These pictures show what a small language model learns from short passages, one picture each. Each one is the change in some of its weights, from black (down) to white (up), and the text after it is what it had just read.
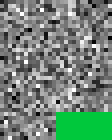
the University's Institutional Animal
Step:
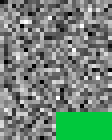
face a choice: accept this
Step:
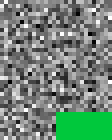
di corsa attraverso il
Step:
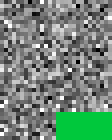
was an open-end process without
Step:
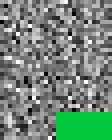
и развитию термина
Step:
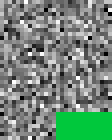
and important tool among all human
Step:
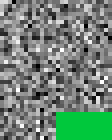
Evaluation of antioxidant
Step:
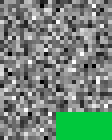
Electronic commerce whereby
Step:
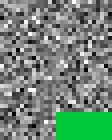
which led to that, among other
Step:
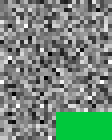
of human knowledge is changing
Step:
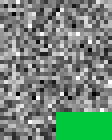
жінки та гендерної
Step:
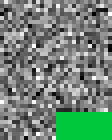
Programele Cadru ale
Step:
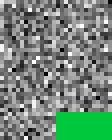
number of devices, as wireless
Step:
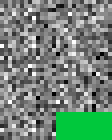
zamanları verimli bir
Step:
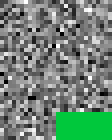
din 1902, în raionul
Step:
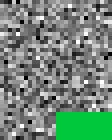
fellowship? 8. Which
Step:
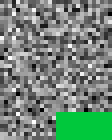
va unga qat'iy amal qilish
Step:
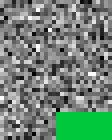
Tenner, V Lutz, D
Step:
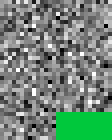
CFU g⁻¹ obtained from
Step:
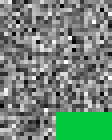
и STEM методов в
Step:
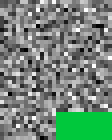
verdadeira revolução na
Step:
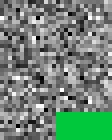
P., G. Desmuliers,
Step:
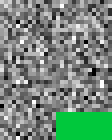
birgalikda yoshlar hamda
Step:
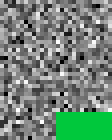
the case of a stranger:
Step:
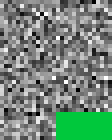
depth. This is in accordance with
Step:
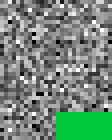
and phosphorus removal
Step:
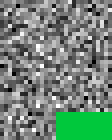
University of Ballarat) pp.
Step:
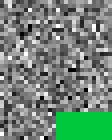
the use of medicinal plants for
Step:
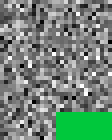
khác, ví dụ
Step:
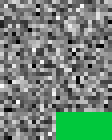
no sistema elétrico:
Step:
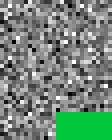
decision-making. 2 Proposed
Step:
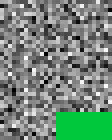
equality of the two types of
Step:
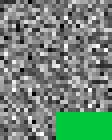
obtaining informed consent for research with
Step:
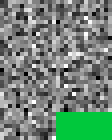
aborda, en este sentido,
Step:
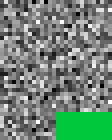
support, the acquisition of social and
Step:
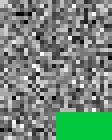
кафедры Филиал
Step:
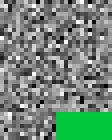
are considered, and that the cortication process
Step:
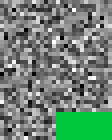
donc qui unit ces
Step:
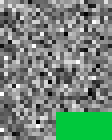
or tutorial practice sequence
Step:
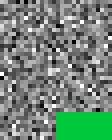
вплив окремих
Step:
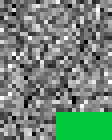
further: although the root
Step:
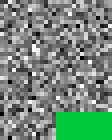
of gender, social origin,
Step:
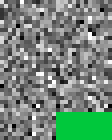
this guide is for general informational
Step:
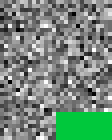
Elimination of All Forms of
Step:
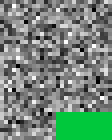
in distribution systems have attracted significant
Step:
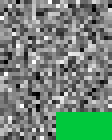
Figure 5: Predicted vs.
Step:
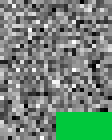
After drying the obtained
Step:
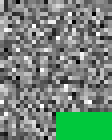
va vazifalariga qarab
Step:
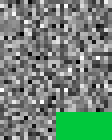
was insignificant correlated with
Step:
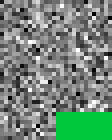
higher education for diversified
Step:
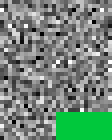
Stage-2, increased activity is
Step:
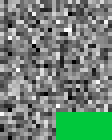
Os estudos sobre a formação das
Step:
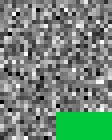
zorgen dat het publiek
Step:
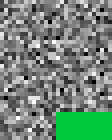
adversas constantes. A cada
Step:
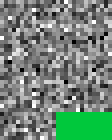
those points because they represent the
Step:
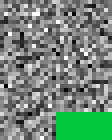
cannot be over-emphasized
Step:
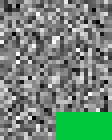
and mounds, sometimes inside or
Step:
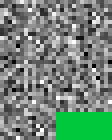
Arumbera Sandstone and the
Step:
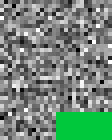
limit and to control some environmental diseases
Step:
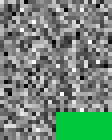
de développement économique
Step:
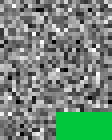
has been done in parallel to
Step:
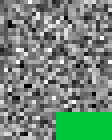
(in relation to logistics
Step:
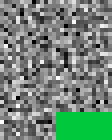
como cabía esperar dada la
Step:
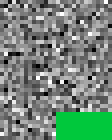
5: Sociodemographic and
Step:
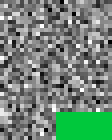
an ideal gas of the form
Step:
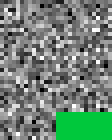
la nouvelle réforme
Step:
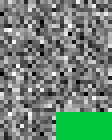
diferentes nos seus elementos
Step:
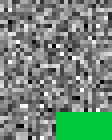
and the practice of using "duty
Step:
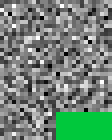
anti-inflammatory component
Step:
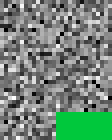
and furans ? 6.3
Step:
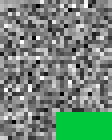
montaggio che si
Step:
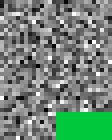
beef: 4 Donkey: 2
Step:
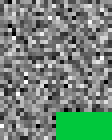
алгоритми показали
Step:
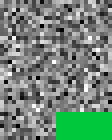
Ключевые слова:
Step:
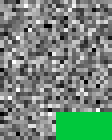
teachers in the conditions of digital
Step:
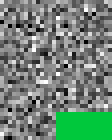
individuelles qu'il resterait
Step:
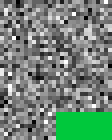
листків тропічних і
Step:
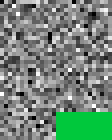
standard approach and random batch
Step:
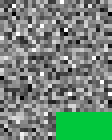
environment can be influential to a person's
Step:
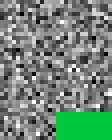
bolalarni sifatli maktab
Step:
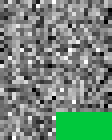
usuários, tornando
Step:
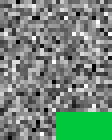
zonada undan tashqari
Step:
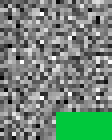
машҳур асарларидан
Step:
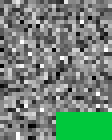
also raises the morale of the
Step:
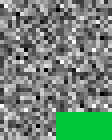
O objetivo deste artigo
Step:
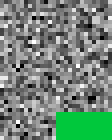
waste combustion, land
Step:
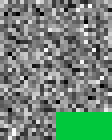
of elasticity of the studs in the
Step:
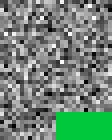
qui s'impose aux
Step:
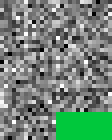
various characters used by the ancient
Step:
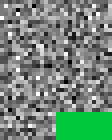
A broader analysis of the social
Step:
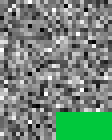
special call will be open in the
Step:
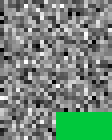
na Europa, quando entrou
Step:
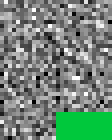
to boosting the local or rural
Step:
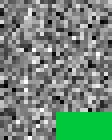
for planning development and management of the water
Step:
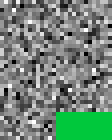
containing different dietary energy sources.
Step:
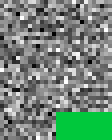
The **S3E – Southern
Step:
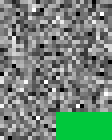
Унда Бойсун партия
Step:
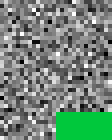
The test is detailed in the
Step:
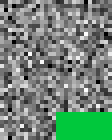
de las prácticas mediadas
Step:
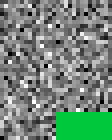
zarurat tug'ilganda
